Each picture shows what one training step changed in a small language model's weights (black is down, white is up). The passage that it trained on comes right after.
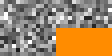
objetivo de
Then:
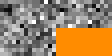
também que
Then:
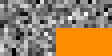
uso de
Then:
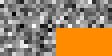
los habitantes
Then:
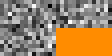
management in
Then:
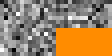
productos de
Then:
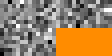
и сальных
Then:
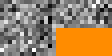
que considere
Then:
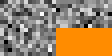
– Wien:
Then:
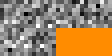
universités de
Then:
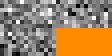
auf mind.
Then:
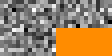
ainda que
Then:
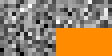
- talabni
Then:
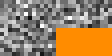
mundo digital
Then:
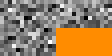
top van de
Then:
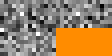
(ki je
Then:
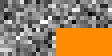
tract in
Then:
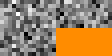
ciência do
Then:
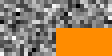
changes in
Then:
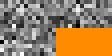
» non
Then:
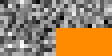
los gastos
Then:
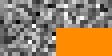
as realidades
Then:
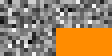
samara berishi
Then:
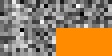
objeto a
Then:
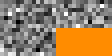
alatt a
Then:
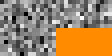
en el sector
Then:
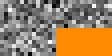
rana, la
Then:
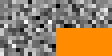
same. In
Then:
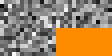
vino è
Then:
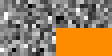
de formación
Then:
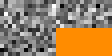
No es una
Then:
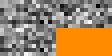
na relação de
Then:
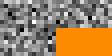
va iboralar
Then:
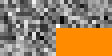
has been
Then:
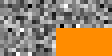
и цель
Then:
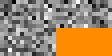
методов и
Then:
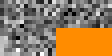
mal estado
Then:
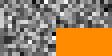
astar va
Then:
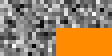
je door de
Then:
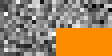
Так, за
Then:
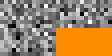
se debe de
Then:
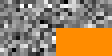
de igual
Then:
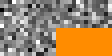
sich auch die
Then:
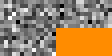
não estudam
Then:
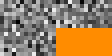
garantir a
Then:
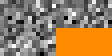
organisation on
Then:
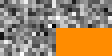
aussi au
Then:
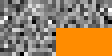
a não realização
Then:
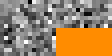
expose les
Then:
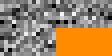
oladi. Bu
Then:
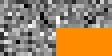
Recht auf
